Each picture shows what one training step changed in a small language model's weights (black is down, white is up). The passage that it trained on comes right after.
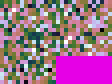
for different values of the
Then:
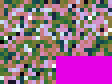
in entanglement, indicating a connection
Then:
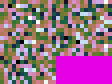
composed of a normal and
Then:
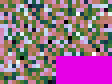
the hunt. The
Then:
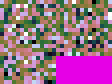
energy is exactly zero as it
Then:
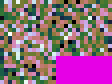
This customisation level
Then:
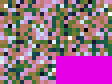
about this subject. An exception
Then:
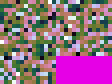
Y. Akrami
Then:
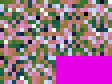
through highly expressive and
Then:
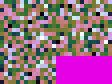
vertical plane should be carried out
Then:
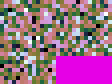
below $T \sim
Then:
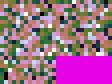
configuration, enters as an
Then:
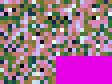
If $m$ does not
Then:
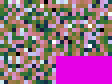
introduce a reduced trilinear
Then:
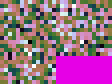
galaxies, we see similar behaviour
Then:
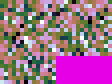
levels, and construct the ground
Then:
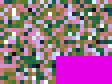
Hamiltonian of the system, including
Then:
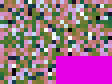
Fig. 3 is that the
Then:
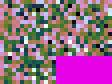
of the more special case of
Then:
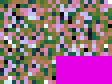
a free and publicly
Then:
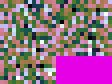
the mass of Earth's late
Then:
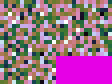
basis} for the existence of
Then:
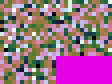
excursion of the
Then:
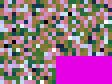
\ee In this study we
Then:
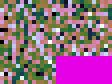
it free of charging
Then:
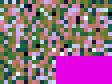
from representative states in the
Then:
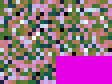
been on cortical networks,
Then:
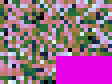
population. The most massive
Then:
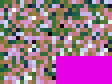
for performance and avoidance of
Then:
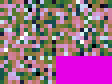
by the structure is then given
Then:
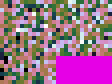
of clouds that are
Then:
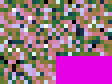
informal specification and
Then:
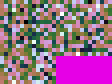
theory of an abelian
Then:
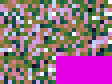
{\em altogether}
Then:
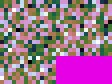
for the layered architecture,
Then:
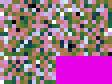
$\Sigma$ has a
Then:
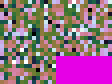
increasing $T_{s}$.
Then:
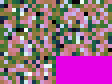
research contribution in image processing,
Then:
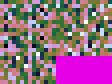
constrain the primordial
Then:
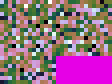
DAC that seems to be
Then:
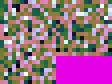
variables were age (age),
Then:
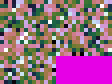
R- ratio is the ratio
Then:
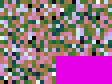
with long-range phase
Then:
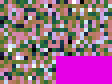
features, although the precision vector
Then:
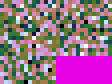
tracer distribution in the
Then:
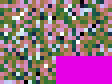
depth $d$, the optimization
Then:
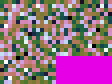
blocks, the policy types for
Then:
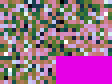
the fast prediction of signal power
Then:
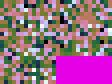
dimensions as a model of
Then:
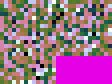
From a monomial quadratic
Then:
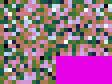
than just individual web pages as
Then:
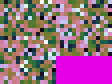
phase is a decreasing function of
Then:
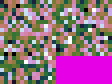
and Digital-Quantum
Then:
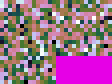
derived. Using the relation
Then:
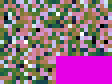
as the Hopf
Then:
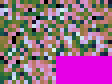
state and the eigenstate
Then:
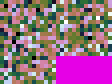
depending on the context and available
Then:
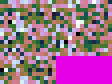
collisions. One may also consider
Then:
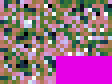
precise height of this plateau
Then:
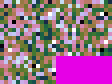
therein. \smallskip Since
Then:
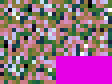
action in presence of a cosmological
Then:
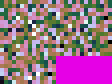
to it due to the relation
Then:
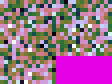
note that in the case of
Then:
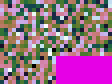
of explosion metrics whose
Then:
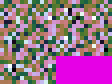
radial unit vector and a
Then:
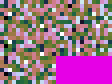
removes a small fraction of
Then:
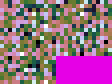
of the images from the other
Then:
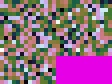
deviations emerge in the
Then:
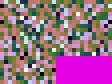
step, the domain expert
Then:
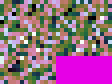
comparison between the results. As
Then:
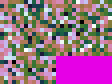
the first-class constraint should
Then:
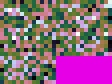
mother) theory,
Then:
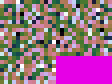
be discovered using our survey.
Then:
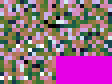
The standard approach to the theory
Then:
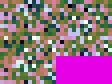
the chiral symmetry condition to the
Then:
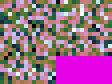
k}-point grids are
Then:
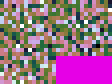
can now be seen to be
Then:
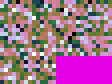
exploratory and scalable
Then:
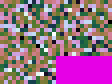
the first work that generates trace
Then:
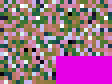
volumes while supporting
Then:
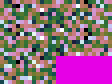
successfully within an acceptable amount
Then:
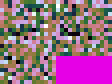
of higher accuracy. |
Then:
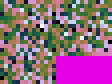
Using the qubit-array pipeline
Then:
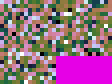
need to track certain kinds
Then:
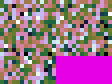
have shown the following result:
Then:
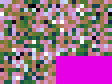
$\alpha$ is of the
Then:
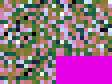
applying transverse magnetic fields were achieved
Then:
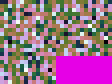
through the comptonizing
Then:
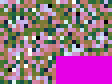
be rewritten purely in terms
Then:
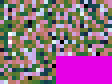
the low redshift bins;
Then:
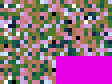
]{ % Zombies
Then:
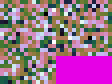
counter values. In principle,
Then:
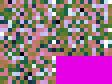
projectile nucleus.
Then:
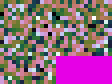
E > 100 GeV) gamma
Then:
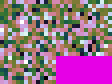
6. Hester
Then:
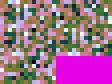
\ie that $\Y$
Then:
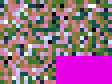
is supported in part by the
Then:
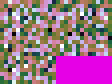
tensor are written in terms of
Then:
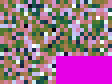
the disorder but does not assume
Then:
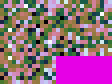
Brownian motion
